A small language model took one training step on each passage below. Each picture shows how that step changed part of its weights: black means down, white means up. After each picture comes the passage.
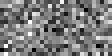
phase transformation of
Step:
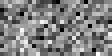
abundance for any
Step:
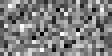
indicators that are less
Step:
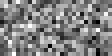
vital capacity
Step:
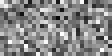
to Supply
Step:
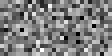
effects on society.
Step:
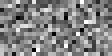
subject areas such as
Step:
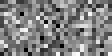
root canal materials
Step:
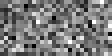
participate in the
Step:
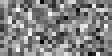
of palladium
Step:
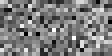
This strategy is the
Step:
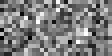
Austria -
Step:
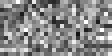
constraints on state
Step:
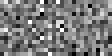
its alloys are
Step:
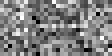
inform the patient about
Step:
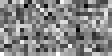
and hence it is
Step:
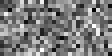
tongue has many
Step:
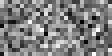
Solution is established
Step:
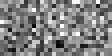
Are learning activities related
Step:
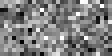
enough to reach
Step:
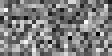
hard drive
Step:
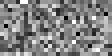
for Mode II
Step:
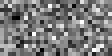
are native.
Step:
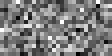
variant. Three
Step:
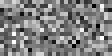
is necessary and
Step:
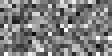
no conflict of
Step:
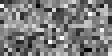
raise property
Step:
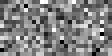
mild variation.
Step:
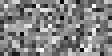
of interest associated with the
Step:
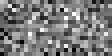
Rationalization For the
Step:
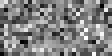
an attempt is
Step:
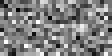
for electrons to
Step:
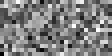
gain layer
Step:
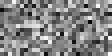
was significantly (at p
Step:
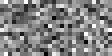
you want to show
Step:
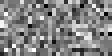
and conventions
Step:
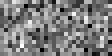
column shows the
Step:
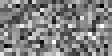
most recent openly
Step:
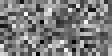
C reactive
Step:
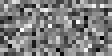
of CERN
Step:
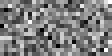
equation has two
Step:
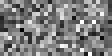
Power Management
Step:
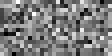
contribute to
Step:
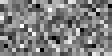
the Azores and
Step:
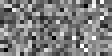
The amount of the
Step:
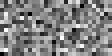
and weeds
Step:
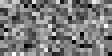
this step, students in
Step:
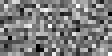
of General
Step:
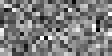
The gender distribution
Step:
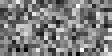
testing, and
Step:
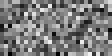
quality criteria required
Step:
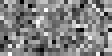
and afterwards the
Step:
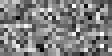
for several times.
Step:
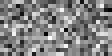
among units from the
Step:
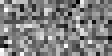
3. Result of
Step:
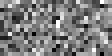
functions. We
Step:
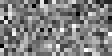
groups on ego
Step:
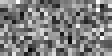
classified into three
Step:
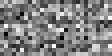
within a compressed
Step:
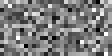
been successfully used
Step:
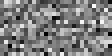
step whenever both
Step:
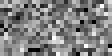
can act as
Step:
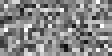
of a professional
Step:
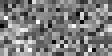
back translation.
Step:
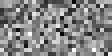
approach also exposes
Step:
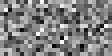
be considered as an open
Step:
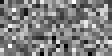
sizes of
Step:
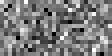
Lake currently the
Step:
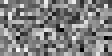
interviews, and
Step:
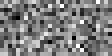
are higher than the
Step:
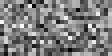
L/n in some
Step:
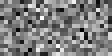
currently used in
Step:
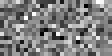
systems, and 5)
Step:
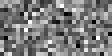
electronic educational
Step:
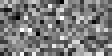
are known as a
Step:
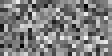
variables taken into
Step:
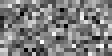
conflict is in
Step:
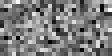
species group and
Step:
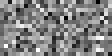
and control, Power
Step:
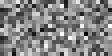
also varies from
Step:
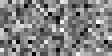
and especially
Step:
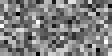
the sending
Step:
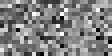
methods of bulk
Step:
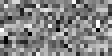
of germination
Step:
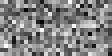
was clayey with
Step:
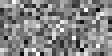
is the total seed
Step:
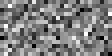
according to Dr
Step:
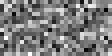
8 questions about the
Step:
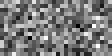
relies mainly on
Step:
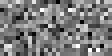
completing their work.
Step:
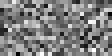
is more predictive of
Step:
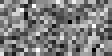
paint according to
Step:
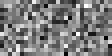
composite To further
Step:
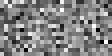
as the drill
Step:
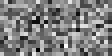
at ultimate
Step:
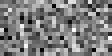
the assembled
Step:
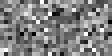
establish image analysis
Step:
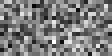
Valley of
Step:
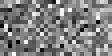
technologies have been
